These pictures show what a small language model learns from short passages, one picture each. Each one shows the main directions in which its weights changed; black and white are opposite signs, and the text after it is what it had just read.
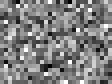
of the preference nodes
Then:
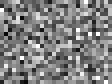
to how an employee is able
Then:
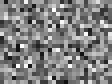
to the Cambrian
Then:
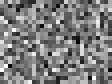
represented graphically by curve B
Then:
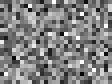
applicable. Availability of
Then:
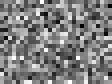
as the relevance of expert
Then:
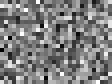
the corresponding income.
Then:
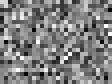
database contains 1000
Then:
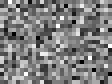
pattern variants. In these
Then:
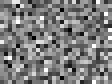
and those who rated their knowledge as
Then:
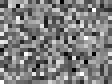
lesions and 61
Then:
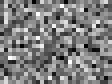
without a special autonomy
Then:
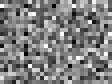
meaning prior years are
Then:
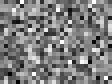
and HSBC .
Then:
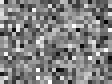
which has recently garnered
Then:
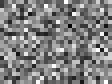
The performance can be improved by
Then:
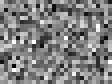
V. L., Skene,
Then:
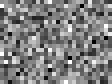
for the structural analysis have
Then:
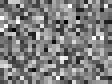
or curriculum and present them
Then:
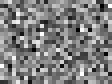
their actual use is
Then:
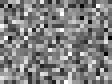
using the entire training set with
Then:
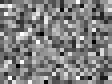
the Expressivist
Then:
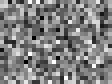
values were quite near to the
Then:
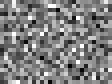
to be susceptible to
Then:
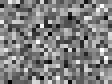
cannot be accessed by the
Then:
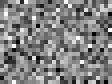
Information system has a meaning
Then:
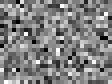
and, in the end, a
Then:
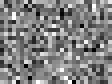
B Self-attention
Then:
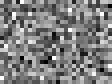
5.1.2 Analysis
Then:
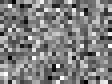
first clutch. remain
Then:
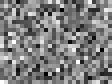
Sciences and Humanities,
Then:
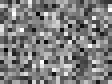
10. remove duplicates
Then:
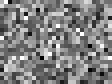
functional system, it is important to
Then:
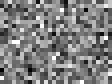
the first time from Iran,
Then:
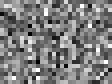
: Validation of the
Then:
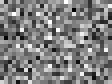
Dams; Engineering
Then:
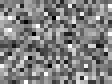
author, title,
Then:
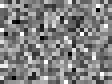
our research. This shows that among
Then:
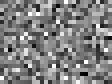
can produce graduates who
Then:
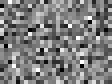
can produce a range of effects that
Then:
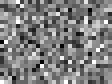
and education for the community.
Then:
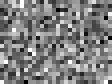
Fig 6: Sequential
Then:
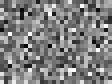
A Study of 25
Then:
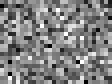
f_i)$ be the number of
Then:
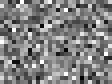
is called parallel
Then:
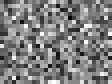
polysaccharide based
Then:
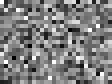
by the GoM report in the
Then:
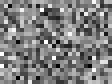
Lower limb length
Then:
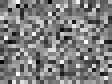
of nursing students
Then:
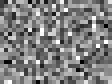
differences as we studied only the
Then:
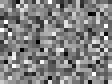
of the new method was assessed by
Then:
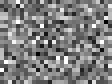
and above 0.75 as well as
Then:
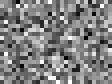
of these receptors can cause
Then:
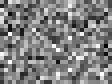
swarm intelligence,
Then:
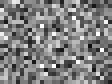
tourism industry by combining
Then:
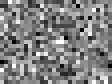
knowledge about COVID-19 and
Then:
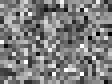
We were able to find two
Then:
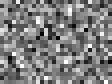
were highly significant differences that were
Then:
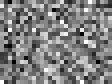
intraoperatively due to
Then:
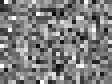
initial dye concentration.
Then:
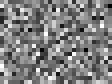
thought experiment that made me
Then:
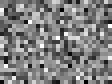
an exciting and interesting
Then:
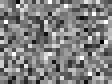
of the respondents are educated in
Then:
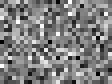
at an early stage,
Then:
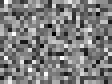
frequent D(ecreto)
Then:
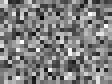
private and public distribution centers
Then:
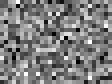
of them were working students.
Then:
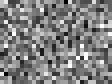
barrier. The
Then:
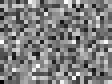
additional publications and access to
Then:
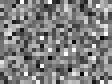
2021 was the year with the
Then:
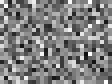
planning planners be
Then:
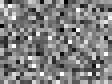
news, and elites
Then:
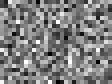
preference for the large sized
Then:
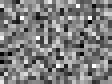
to this discussion and a
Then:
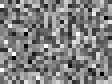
further contributing to their development.
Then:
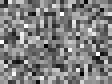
independent characteristic.
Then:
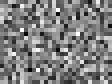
assisted reproductive
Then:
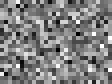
of solutions advanced.
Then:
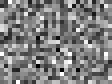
network and transactions had different properties
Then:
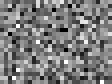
effect of using the drama method
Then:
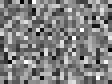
the river deltas
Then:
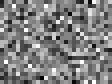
The following may be identified:
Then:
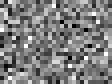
ball, a roller,
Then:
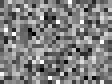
several nutrients including
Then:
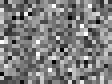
General Data Protection
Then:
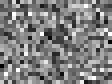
62.5% Technology
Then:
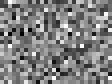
current systems. Once found, these
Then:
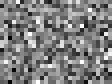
were studied from the impact of
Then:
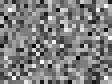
spectrophotometrically in
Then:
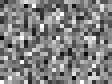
a form of machining and a
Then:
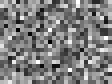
which senses the gases like
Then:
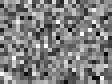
may extend to or into the
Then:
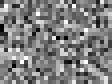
measures in solving a
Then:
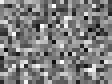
grape varieties are the
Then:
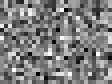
ichida va
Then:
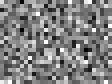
consumed (reaches the
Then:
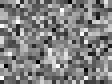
and thermal expansion
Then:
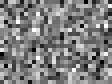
single (major)
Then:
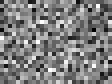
Motivation to Learn
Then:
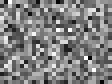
safety policies significantly and
